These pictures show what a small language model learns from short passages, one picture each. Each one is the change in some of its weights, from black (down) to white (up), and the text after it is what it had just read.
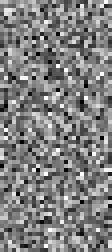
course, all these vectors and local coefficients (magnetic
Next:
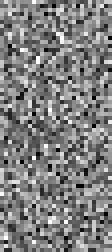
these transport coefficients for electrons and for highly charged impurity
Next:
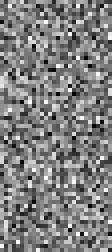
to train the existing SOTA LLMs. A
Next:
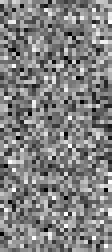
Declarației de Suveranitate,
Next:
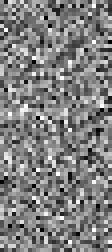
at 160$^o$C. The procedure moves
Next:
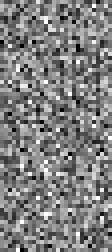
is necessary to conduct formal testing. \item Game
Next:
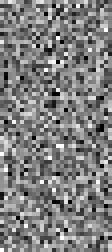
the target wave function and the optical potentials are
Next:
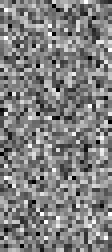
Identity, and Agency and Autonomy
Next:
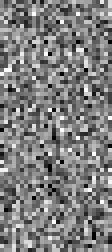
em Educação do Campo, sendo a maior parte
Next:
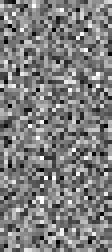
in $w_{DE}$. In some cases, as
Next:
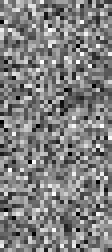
ta kasb yo‘nalishi bo‘yicha
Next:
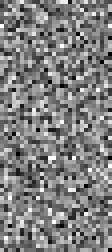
(2021). DETERMINATION OF
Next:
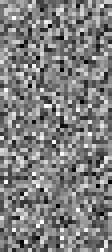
which can be traced back to the assumed form of
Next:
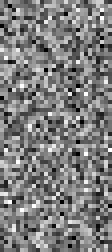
didática e lúdica contribuiu para
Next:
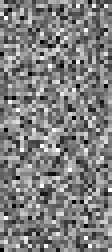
high contrast imaging capabilities. It has been chosen by
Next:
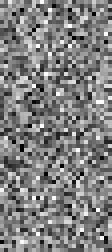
the work. A.M. contributed to data
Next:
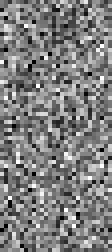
feature zones of coarse $\alpha$ laths
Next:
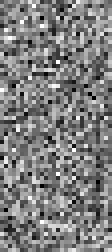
correlations between the points taken into account. A resampling
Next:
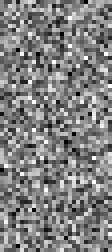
/ под ред. В.Г.
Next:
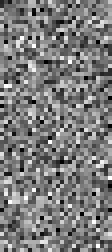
Construction Science at Texas A&M University with
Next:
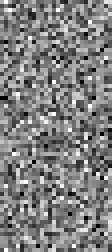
operations satisfying the condition CN in Theorem
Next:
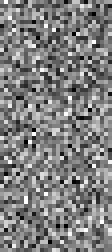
déployés pour remédier à la fracture
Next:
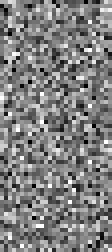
neural networks," \textit{in IEEE Access},
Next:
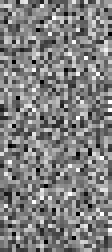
To this end, we temporarily omit the
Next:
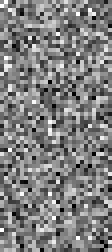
vehicle with the gasoline gauge at zero: you
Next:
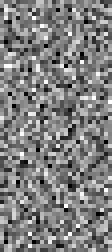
latter two. This indicates that the Kham dialect
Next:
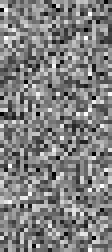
innovation, and employment in the South and
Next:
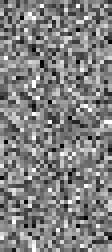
повышения эффективности работы
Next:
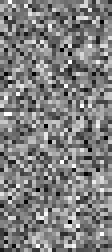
configuración semántica revela una
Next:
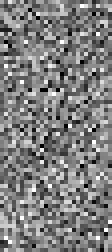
yo‘nalishi va kattaligiga
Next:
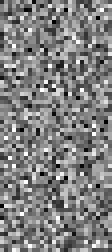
bir jumla doirasida tasavvur qilish
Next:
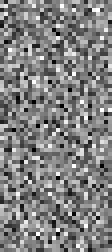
additional defense strategies will emerge, expanding the
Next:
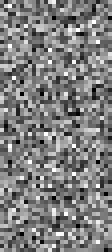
Ela é reconhecida como qualquer violência
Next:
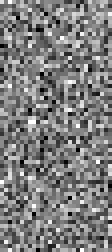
by choosing a total energy for which
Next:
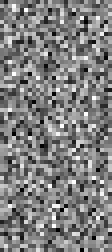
input image by replicating each element $P \times
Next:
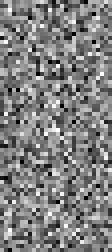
temperature for various parameters ($E_d$ and
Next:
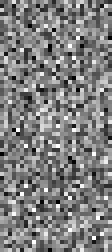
plot of the PL density for each rainfall class
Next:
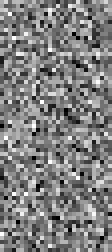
pour entreprise ayant comme statut
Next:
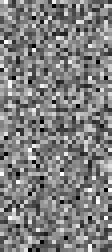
Маркевичем, і ці
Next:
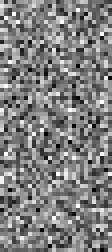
4]. When analyzing the geography of the spread of
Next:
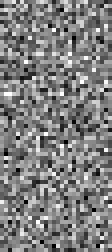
freedom for non-interacting fermions with disorder
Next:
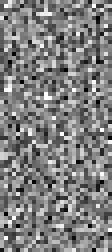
faoliyat yuritmoqda.
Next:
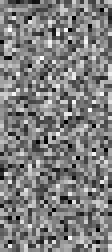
recomendada 19. Mogil JS,
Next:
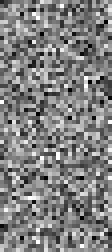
идеи автора. Восприятие
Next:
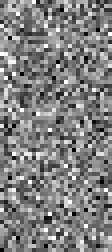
are the damping and stiffness matrices.
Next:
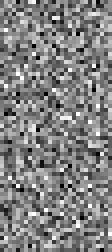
Натепер в умовах зміни
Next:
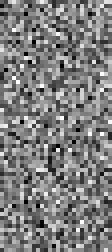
important problem of surgical treatment of epilepsy
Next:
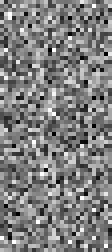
grouping $\matB$ into $\LY$
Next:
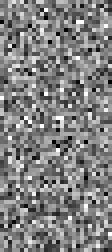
to handle large datasets, simulate intricate
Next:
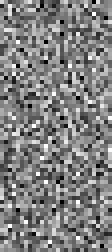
“em vez de se preocupar muito com
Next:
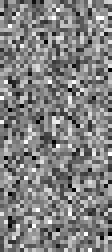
the US is more than those in the UK,
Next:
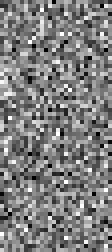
тайинлаш, шу орқали
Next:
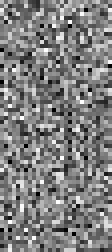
to the inner regions of the nebula, dust
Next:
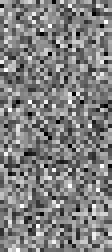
equivalent of the Ohm's law TFB thermal
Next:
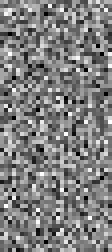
He can be contacted at email:
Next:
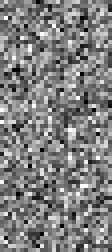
Nancy Lea; BROWN,
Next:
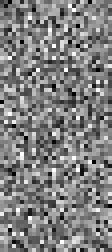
madaniy saviyasini bir pog'ona
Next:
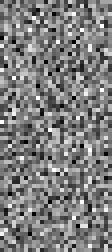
Italy} \affil[24]{Center
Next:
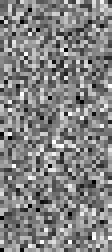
not so pronounced in the PHSD calculations
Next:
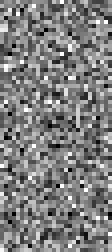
D. Kogias, and I.
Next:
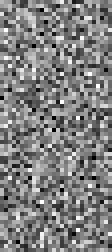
Список литературы: 1.
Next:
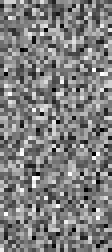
scheme derived from the partitioning of intensity
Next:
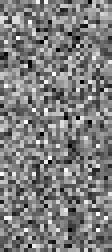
taomi hisoblanmish – sumalak
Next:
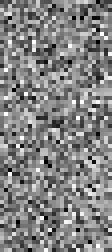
ini: 1. Uji korelasi
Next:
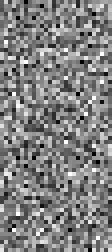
in research* et complémentaires des
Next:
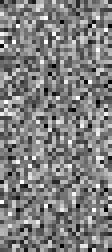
the first half of $\mathcal U$. This design
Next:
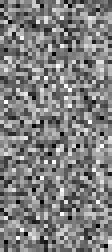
los niños y las niñas,
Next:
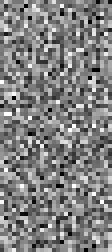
On 1988, C. Tsallis postulated
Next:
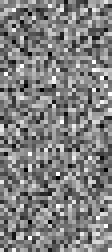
and with objective of analyzing the functional outcome of the
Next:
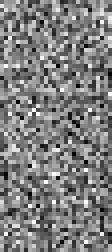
autosomal recessive and multifactorial
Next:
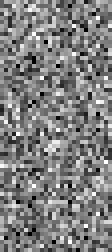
the Acts, Laws, legislation,
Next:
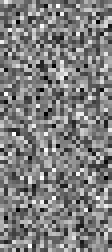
be carried out when there are precise indications for
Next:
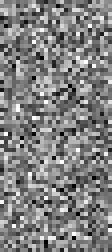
uni qashshoqlashtiradi. Bu
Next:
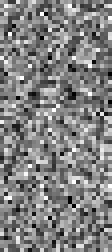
Nesse trajeto nas escunas continuam
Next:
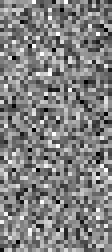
were found to be consistent with exciton transitions where the
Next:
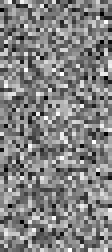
Analisi comparativa della vegetazione delle
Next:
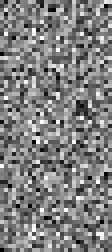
Figure~\ref{fig:workflows} for
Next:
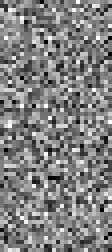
creativity and teamwork. 101 SPAIN
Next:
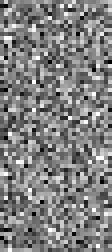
literature findings and discussion, the paper recommends that financial institutions
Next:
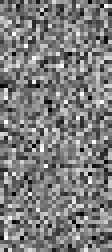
that no water is “added” to the model,
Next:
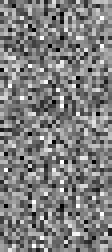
was noticed by Snellen's visual
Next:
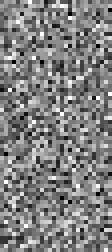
wanting since tutors' expertise in the
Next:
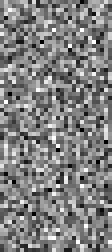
applied to the thermal model. Each layer of the cable
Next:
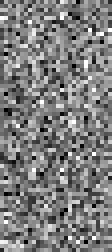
ishsizlik o'rtasidagi
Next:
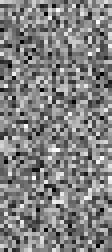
the determination of $\Omega$, the evolution of the minimum
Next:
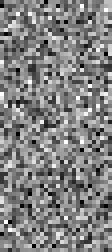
please specify Open challenges What are the main challenges
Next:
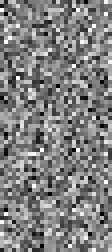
crosses the barrier $B(R)$ for the
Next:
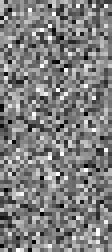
large scale transitions to sustainable societies. This is
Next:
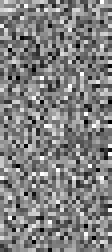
abstraction to tackle discovery,
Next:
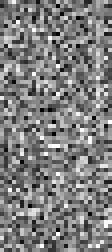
different order occurs, and a comparison with configurations for nearby
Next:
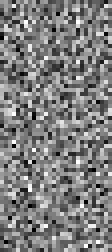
\centering \includegraphics[width=.7\textwidth]{}
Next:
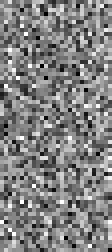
other side, a significant effort has been devoted to
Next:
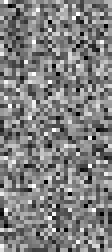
Universidade Federal do Rio Grande do
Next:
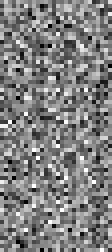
improvement is also obtained at zero field, i.e.
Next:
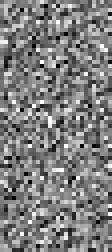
nutq" markazida bolalarda
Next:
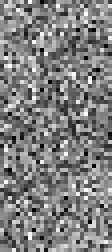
untuk berpartisipasi dalam perencanaan dan
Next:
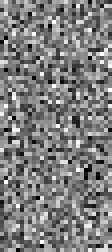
иностранными гражданами,
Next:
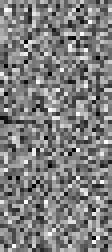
resulting equation, replacing $ R=kT $ and
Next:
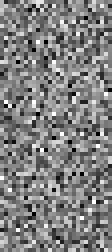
yoshdagi bolalarda til
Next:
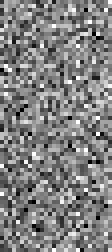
nouveaux programmes assurant la relève
